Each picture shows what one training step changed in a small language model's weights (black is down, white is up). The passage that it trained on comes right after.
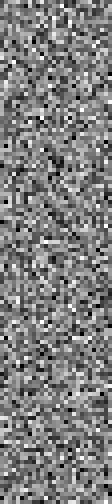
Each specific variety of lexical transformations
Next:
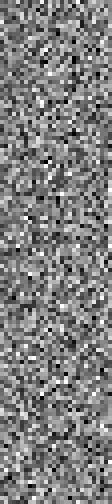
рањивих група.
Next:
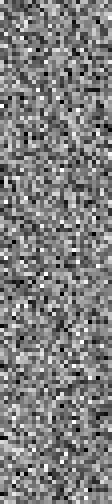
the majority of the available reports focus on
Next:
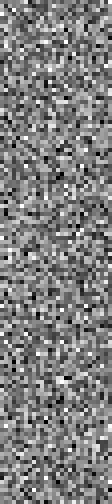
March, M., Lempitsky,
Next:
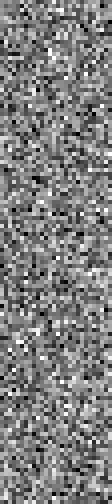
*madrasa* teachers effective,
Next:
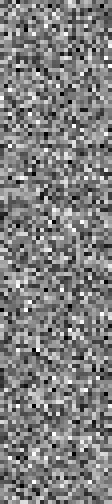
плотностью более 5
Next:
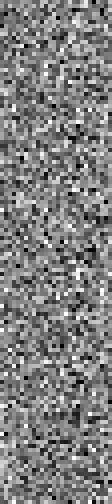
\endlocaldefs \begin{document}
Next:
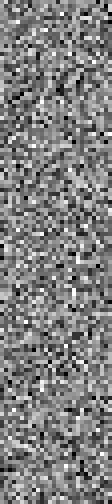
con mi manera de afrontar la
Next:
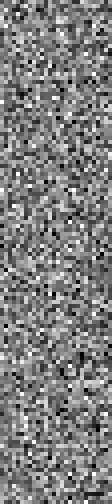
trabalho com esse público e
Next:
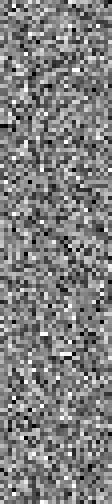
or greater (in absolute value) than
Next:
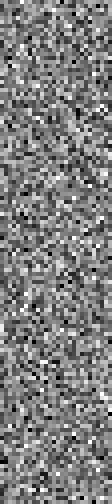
to tensile strain arising from the
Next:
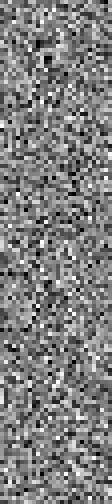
achieving the strategic goals of the
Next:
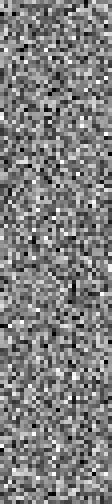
mempraktekan materinya.
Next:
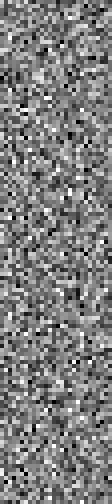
D. T. Atabayeva,
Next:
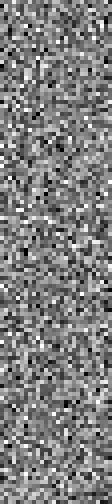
Al no existir sanciones, no se
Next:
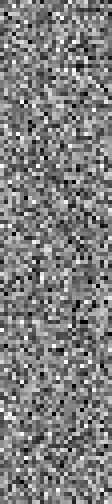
node and feature embeddings are combined by
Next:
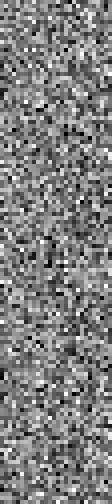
be used to constrain the CKM quark
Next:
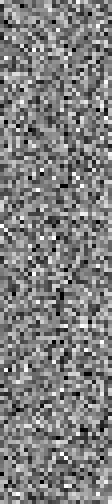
a weighted measure can be used on such
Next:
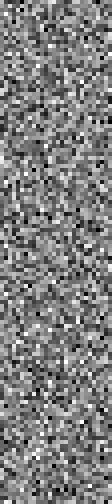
istak, muammo yoki
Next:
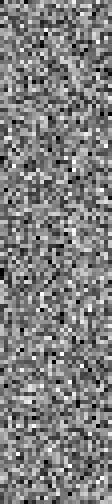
the scalar field is related to the scaling dimension
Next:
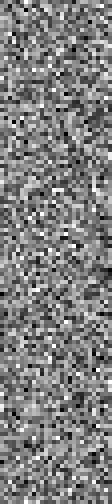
of distilled water and subsequently
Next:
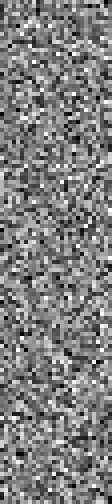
borne diseases are a major cause
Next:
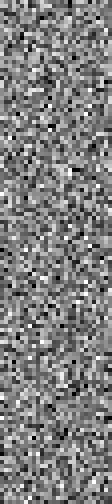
changing the lives of people, through
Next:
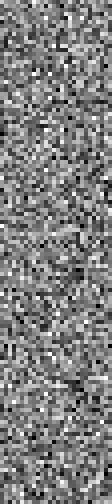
alla lavorazione del
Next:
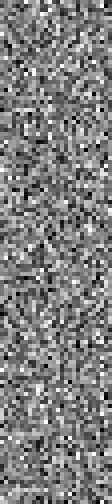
pacientes seleccionados para el
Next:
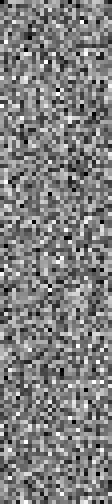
educativo dello Stato,
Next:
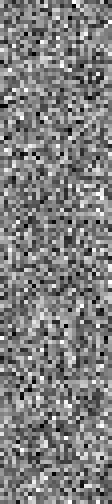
arma mais poderosa para mudar
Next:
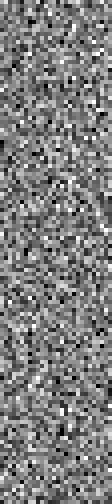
tecnologia com a aprendizagem
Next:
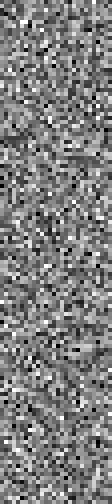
100-110° to a constant weight. The
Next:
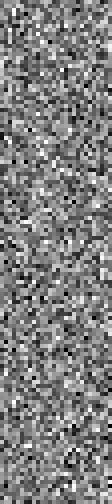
bormoqda. Tarmoqdan
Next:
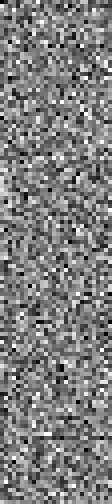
Budianto, E. W. H.
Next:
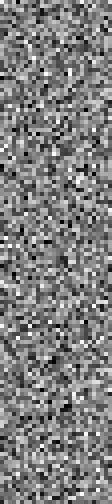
output indices, total floor area of
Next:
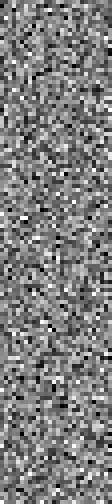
jihatlari. *Oriental
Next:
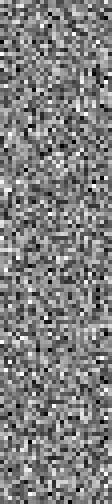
METHODS Fresh leaves
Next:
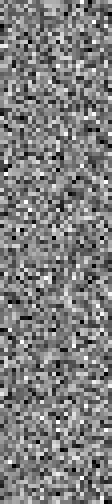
algorithm. One way that this may be done
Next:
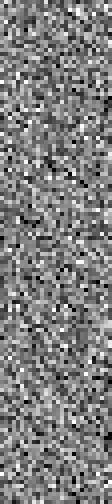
axial and polar gravitational perturbations
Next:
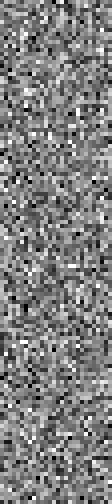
dirigir diretamente e pelas
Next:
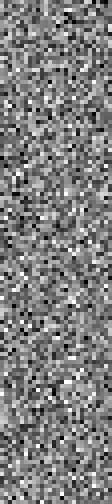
ishlab kelmoqda. AQSh
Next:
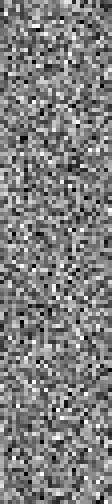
rules becomes particularly cumbersome when
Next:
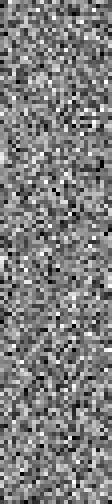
learn something new, responding to
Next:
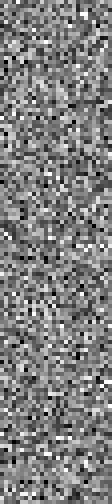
Concordo plenamente -3.9
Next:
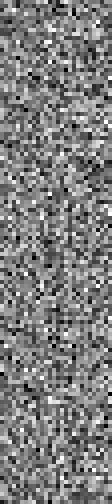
of the COSY-11 collaboration on
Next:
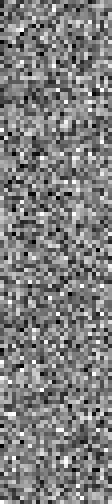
asosan o'n bir hijolik
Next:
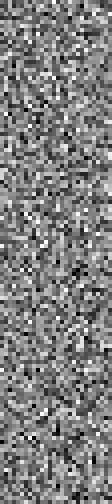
College and Research Centre,
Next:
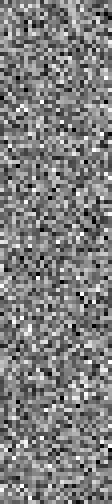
the exchange $n_1 \leftrightarrow
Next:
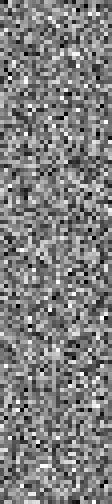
design. The title length should not exceed
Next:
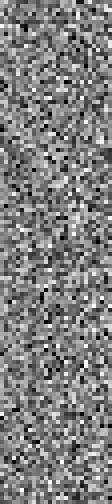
PIP, which may be indicative of
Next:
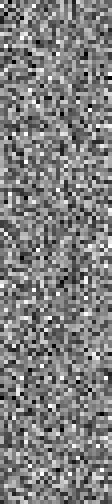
record the perspectives of medical students
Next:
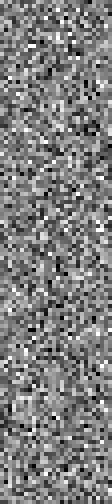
received 15 mg hyperbaric
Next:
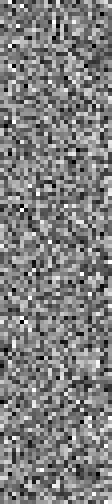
of particles in the catchment region is $
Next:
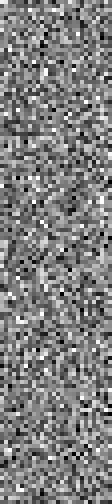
de prestações de serviços para
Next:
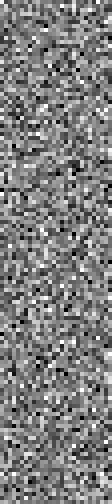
semana normal (17%). Sólo un
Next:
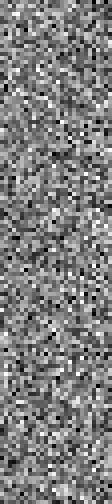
муносабатлар ва
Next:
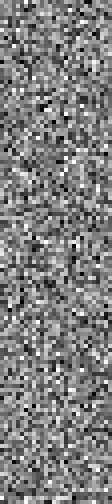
The increase of burden caused by
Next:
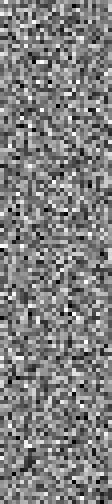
with real-world social issues. This paper
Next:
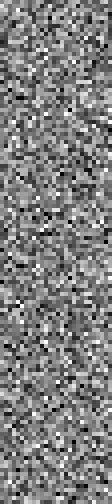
frequency of the eigenmode and imposing
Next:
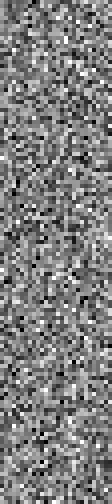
ratio, which increases the chance of observational
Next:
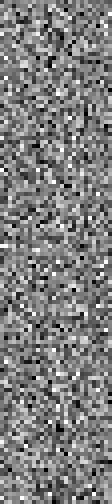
we present results on the synthesis, first
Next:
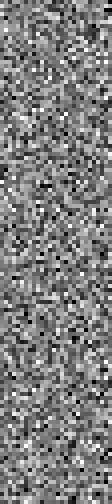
The valleys in the oscillatory signal
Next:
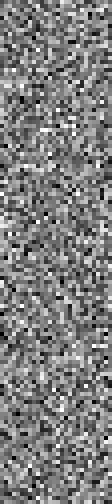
pleasure and enjoyment from the
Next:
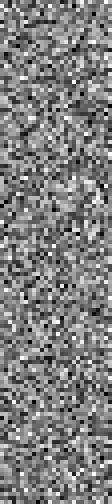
development, population control, and family
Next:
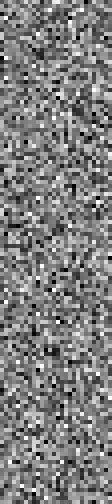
way we could proceed. We choose to use
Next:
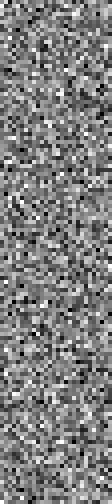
as low molecular weight secondary metabolites
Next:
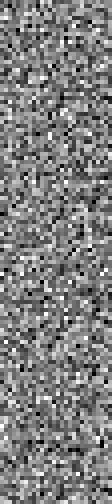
that the severity was 30.20%, and
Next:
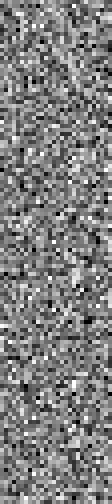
the commercial activities between the two
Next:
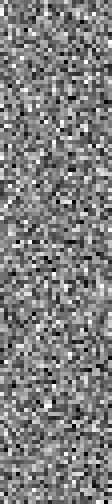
optimal iqlimiy sharoitlarni
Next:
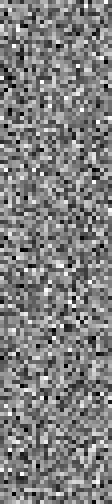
she encodes random bits. And she
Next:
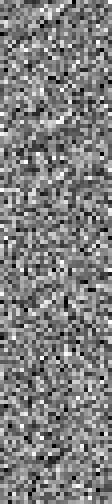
contínua dos técnicos
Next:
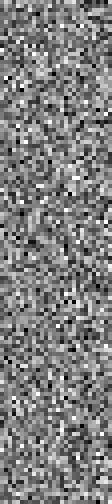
a function of the illumination wavelength and
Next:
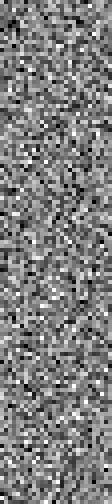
with purpose to grow the banking sector,
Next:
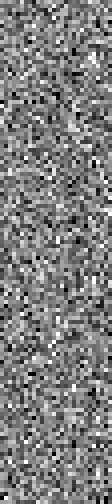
to ensure that tourists do not do
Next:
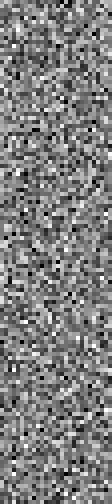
gained its popularity when a big
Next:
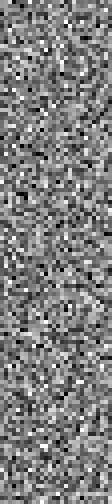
ago. Additional information: The survey
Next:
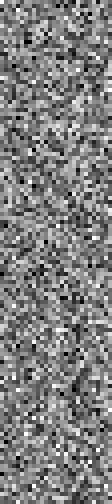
for supporting him while staying at the
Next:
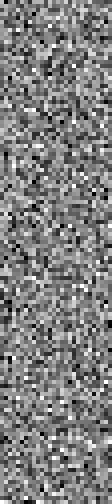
\newblock \bibinfo{journal}{Nature}
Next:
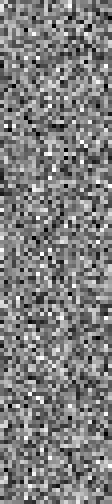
according to the model ALCOVE
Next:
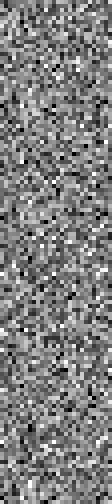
می‌شد که،
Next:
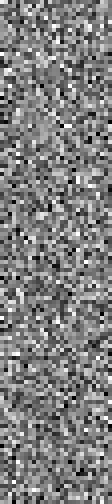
56 alunos da Faculdade de
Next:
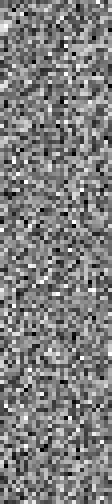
Numerous QML models built
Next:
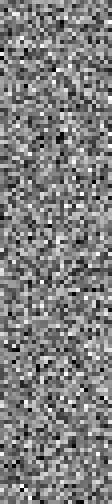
on the psychological characteristics of
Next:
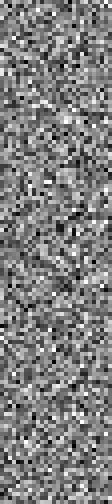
production but requires adaptations on the material
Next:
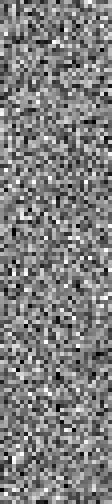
Rights 21 – Knowledge
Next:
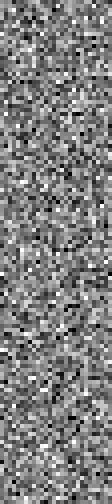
differs from previous studies. Previous studies
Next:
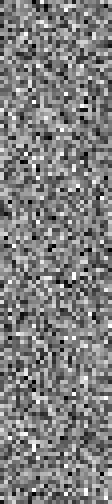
and $L_{Bx}$ can be
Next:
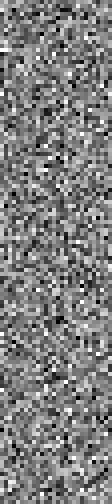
luas dari hanya sekedar
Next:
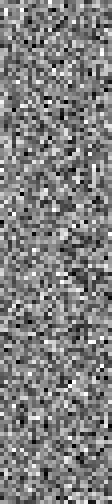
regions of active salt fingering. This
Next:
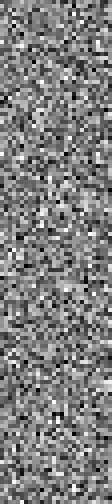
production a significant source of soil fertility
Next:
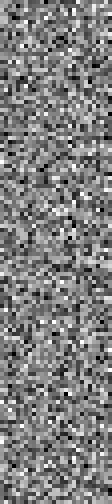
какую форму для
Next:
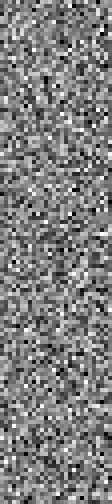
factors during the image acquisition stage and the
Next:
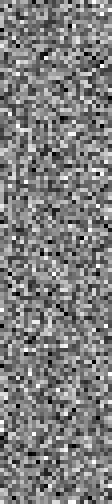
а також методів,
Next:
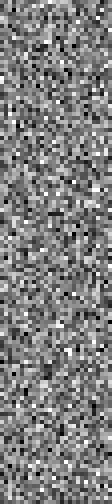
Processor using Reversible Gates"
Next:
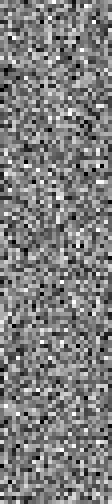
dark matter density in the Galaxy over the
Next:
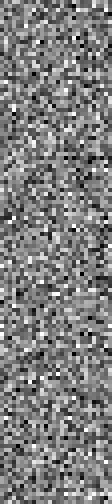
*RapidMiner Studio
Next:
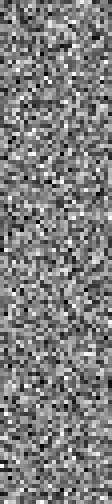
of rural area unmarried students is
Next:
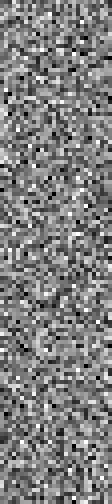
0.11$ coincides exactly with
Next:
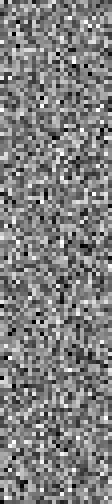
symmetries derived in Section~\ref{props},
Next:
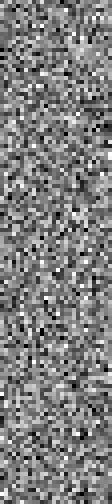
their uncertainties and computing the correlation of the
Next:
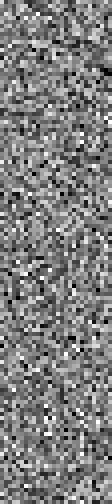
direct chill (DC) casting process
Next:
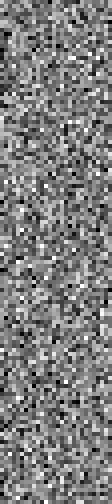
buckling mode is reached.
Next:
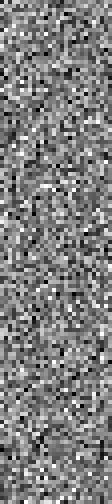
illegal logging dan penerapan
